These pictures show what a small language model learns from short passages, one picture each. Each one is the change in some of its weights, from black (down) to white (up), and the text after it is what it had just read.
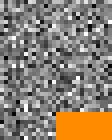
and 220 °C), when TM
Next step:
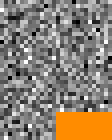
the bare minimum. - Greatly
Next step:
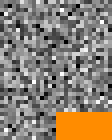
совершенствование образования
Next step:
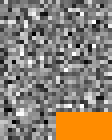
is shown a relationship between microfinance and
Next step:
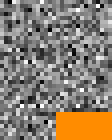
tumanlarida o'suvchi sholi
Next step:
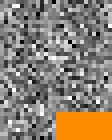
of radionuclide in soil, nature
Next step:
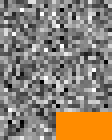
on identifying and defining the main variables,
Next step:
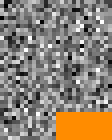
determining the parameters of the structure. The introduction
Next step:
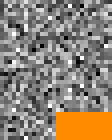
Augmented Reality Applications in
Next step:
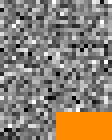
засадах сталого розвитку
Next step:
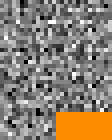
These would be very useful in conceiving
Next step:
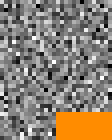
(P1) and I_A -type
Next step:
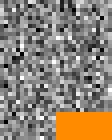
that a person relies on or should rely on
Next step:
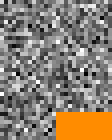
article. SS calculated the numerical
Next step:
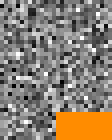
shape and reticulate structure of the
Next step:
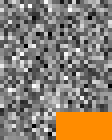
The study protocol was approved by the Research
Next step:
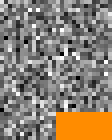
at shipyards, ship owners,
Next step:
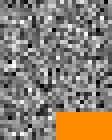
Javier Francisco Hinojo
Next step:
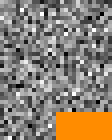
ustida ko‘proq ishlashi uchun
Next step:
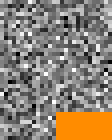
de la época, fueron
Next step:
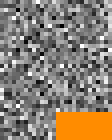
of Mines Coolbaugh 308,
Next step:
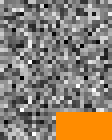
in English. For the present study,
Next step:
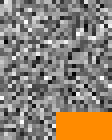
silt and clay vary significantly $p
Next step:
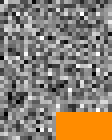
enlightenment on the view of truth
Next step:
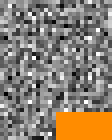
inclusion not only at - work but also in terms
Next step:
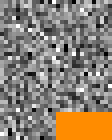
și de cercetare).
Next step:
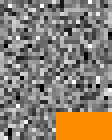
accurately weighed portion of the
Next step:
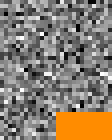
tayyorgarligini oshirish;
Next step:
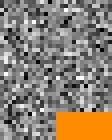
Literacy: Digital Technology has
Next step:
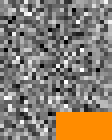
4.0 International license.
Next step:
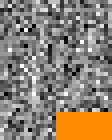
work is based on the study presented by [31],
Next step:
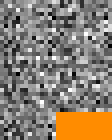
CMC. The values of K and
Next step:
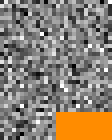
unumdorligini samarali
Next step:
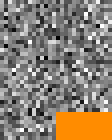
and creative potential [2, 101]. In
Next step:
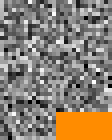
to the career progression of females and
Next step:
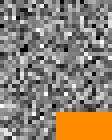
food with little thought or
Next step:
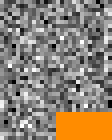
a aplicação desse regime à
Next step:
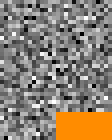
wait for their new issues. They
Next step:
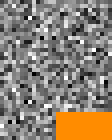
is noteworthy that two groups reported that
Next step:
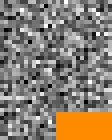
vivo* studies (Ayer et
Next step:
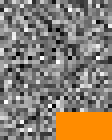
was done in the Laboratory for Computer
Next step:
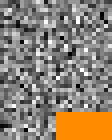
существует определенный
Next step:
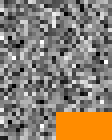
itself; the availability of new data and
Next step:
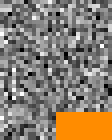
İçinde T. Durna, M.
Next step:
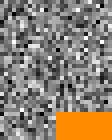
breast-feeding women participate in
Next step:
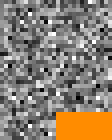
over 80% of the prime agricultural
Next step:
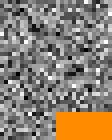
to sales. Also the selling
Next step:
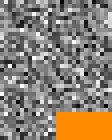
decomposition, the factors that influence the
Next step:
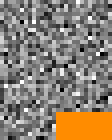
that it is only government that can advance the
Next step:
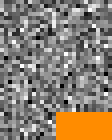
its considerable dependence on Russian natural
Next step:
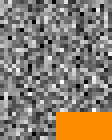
(in de kleutergroepen
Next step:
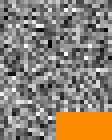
Limitations There are few studies conducted
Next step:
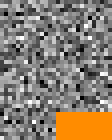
tayyorgarlik turlicha
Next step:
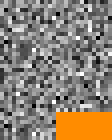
kanonik değildir. Hem
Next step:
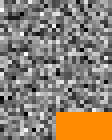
the heated die itself. One reason
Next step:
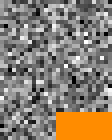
of the population of Niamey ** The growth
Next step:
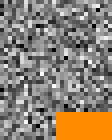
none"> • Full time •
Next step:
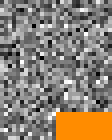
SD=1.48) that Teachers
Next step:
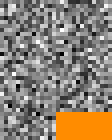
status of physical systems, such as
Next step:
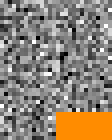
30 хвилин до закінчення
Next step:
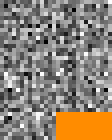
period to maintain their growth, including plant
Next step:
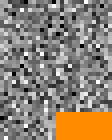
and making concepts comprehensible to
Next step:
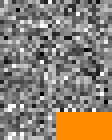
una splendida miniatura
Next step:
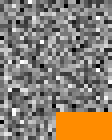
o`qimishli ota – onalar
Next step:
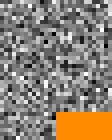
to Joint National Committee-7
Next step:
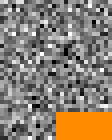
Federal University of Campina Grande
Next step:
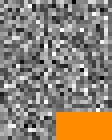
scheint jedenfalls, dass die
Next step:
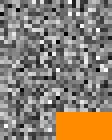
drug content in the prepared films was in
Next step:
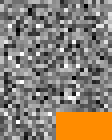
risk mitigation and strategic optimization,
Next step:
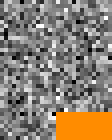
responsible for the longevity of
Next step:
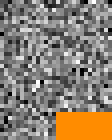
طرح انگریزی
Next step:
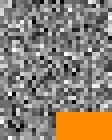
behavior. Finally, the values of
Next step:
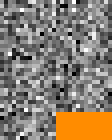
on the other hand; 1HNMR
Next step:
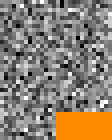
recursos de información, para la generación
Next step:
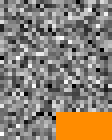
chemicals were used without any further
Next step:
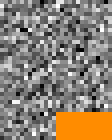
Otxoa, que pone en
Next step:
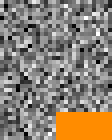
analysis examines how variation in inputs
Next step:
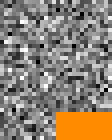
Єреван, Вірменія
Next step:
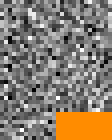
within the community. In line with much of the literature
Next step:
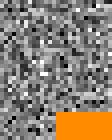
mineral materiallarni ta’minlovchi
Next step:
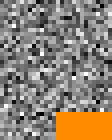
a carga microbiana e assim
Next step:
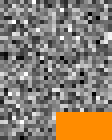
been considered promising. Research on melodic
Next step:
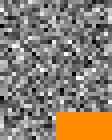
these four decision make criteria. These building
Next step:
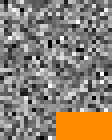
RN Integrale Sasso Fratino
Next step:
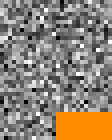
common among HIV-infected individuals,
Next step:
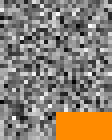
other standard algorithm as well as high
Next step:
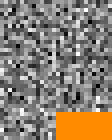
from the project to the governance panel.
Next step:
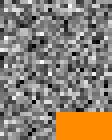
Baxtiyorova Jasmira
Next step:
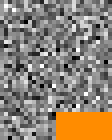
flow will bring heat away from
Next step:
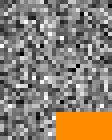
У статті застосовано
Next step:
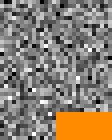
model (Voinov et al., 2016;
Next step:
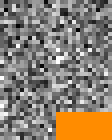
presented in Figure 4, in which oolites,
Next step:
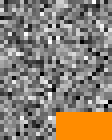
substrate solubilized by the addition of
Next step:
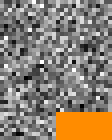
asosida iqtisodiy, ijtimoiy,
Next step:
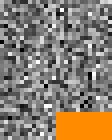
of brain damage after TBI
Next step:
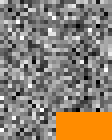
ko'p kasallar shifosiga
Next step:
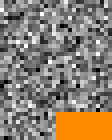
the effectiveness of teaching and the quality of
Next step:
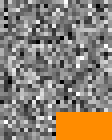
and positive relationship between regional taxes and capital
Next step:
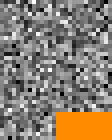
Sol urıwdıń atı
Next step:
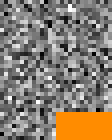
Extractos acuosos,
